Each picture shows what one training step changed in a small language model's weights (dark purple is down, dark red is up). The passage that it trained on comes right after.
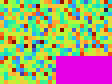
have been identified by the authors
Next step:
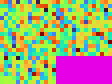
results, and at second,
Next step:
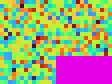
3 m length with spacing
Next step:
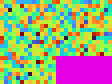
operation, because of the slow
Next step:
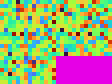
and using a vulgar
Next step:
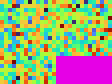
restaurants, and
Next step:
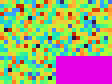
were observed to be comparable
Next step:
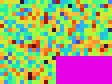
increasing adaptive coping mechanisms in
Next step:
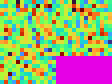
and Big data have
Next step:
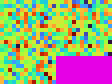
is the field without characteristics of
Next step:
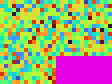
paratyphi*. The
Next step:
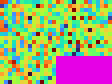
in assets can cause temporary
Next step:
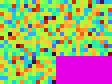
the circulation of fluids
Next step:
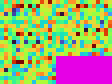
(12 reported associations).
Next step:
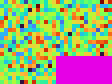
sequential tasks, not only
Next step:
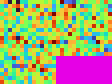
positive and substantial link with
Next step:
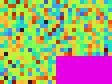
fast MCE response.
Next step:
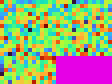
security payments, or to
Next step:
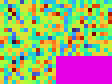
a localized and more
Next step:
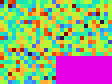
Quantitative data was
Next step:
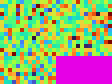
for the whole Church in
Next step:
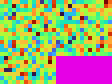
fatal. This corresponds to
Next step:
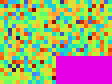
used with a coiled
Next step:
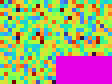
of transitioning to cleaner
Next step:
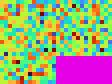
author(s) will
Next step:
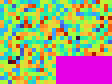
devices allow on the order of
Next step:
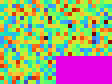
manuscript. Author details
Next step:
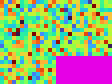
states of a single atom
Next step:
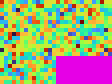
tests comparable, standardized
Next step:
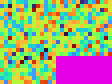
with figure 6 is that
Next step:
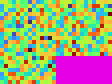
data they have, so that
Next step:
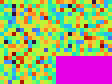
large areas. The resulting interaction
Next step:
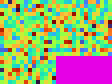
of telemedicine,
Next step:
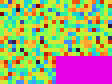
of South Korea 60
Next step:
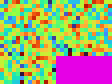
biological environment. Molecules
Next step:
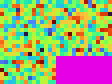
to these antimicrobial
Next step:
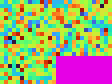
needs to respond as well to
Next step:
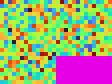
potential of IoT market for agriculture
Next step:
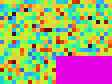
leading to the division of
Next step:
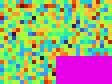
year later indicate, however,
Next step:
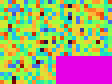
major hospitals. The
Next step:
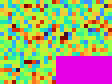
home page. Fig.5
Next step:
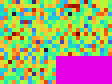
health status was well reported by
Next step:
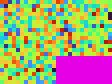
with time and with product
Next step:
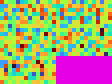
carried out by using digital
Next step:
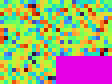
For all $x, y
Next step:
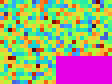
like to present two core
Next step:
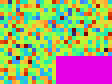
refluxed for six
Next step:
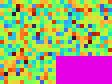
in females. Table 1
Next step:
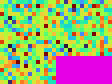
of actors. They may give
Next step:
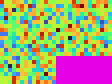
interviews reported in this study,
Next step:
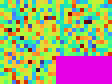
the initial phase of the
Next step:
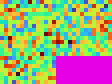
but provides her with all possible
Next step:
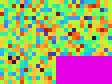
that the influence of social factors
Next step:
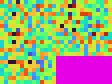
and long-term health
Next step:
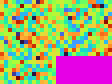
**Additional modules that implement
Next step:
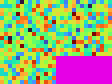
for this is historical: spaces
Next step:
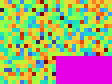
recorded as the baseline for comparison
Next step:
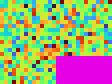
the two. Suspension
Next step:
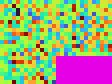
crowds; it is
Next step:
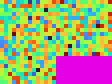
infections, and the serum bank
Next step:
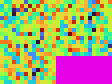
marked by the presence of the
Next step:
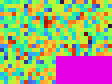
about what the concept gender equality
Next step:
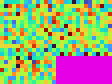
and differentiate plasma cells
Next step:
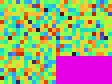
challenges by orchestration
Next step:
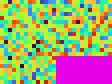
Crops of the National
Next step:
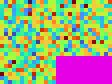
epipolar line For each
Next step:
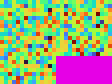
from the field should be
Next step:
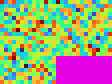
mathematical models mimicking
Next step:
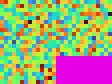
studies have generally focused on
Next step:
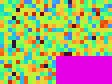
secondary students. Key
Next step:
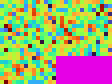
The Amsterdam
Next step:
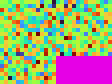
nimmt eine
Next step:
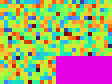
that demands low maintenance and can
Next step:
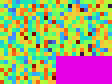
a proposed model, this study
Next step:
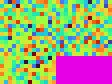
time The mean queue
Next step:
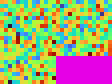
by building Decentralized system
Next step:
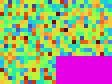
A as a healthcare provider and
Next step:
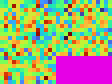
Gio. Batta
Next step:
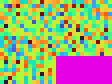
separate panel for on load
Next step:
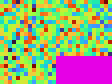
yellowish symptoms Table 2
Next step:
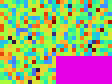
a robust analysis of the four
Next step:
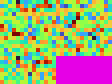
and general eating disorder
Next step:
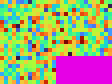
institutional research cultures, and
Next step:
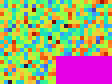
a trip. On a
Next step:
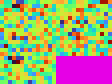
analyzed using mean scores,
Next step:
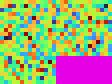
Description SEZs
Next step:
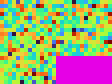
and in other situations when
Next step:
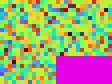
questionnaire The aspects N Mean SD
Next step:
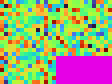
of security solutions to the
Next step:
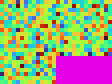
of interest statements will need to
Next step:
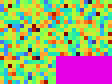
ReLeaf core values and
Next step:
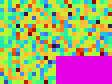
“Corruption, di na
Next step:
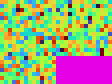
were minimal, clothing
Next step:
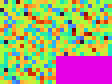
Power density 1.01
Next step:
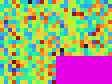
temperature) as well as the
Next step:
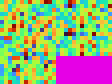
III, *Phys.
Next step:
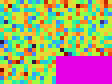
improvements are reported with local n
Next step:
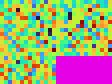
this is a temporary
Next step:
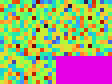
Sclereids +
